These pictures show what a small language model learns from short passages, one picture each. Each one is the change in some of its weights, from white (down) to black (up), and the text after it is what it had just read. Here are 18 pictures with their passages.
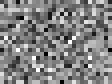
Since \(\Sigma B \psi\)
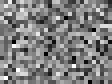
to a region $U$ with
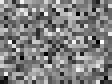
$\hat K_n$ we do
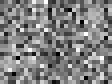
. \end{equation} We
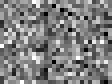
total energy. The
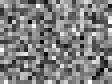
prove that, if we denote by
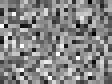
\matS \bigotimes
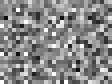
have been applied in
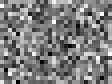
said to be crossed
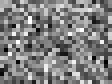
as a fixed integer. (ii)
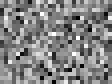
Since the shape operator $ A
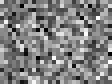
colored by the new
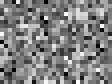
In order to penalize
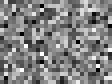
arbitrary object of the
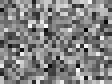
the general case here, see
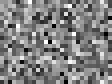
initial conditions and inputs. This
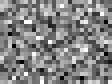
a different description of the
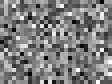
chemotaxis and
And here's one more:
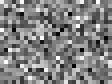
a B-tree, which is
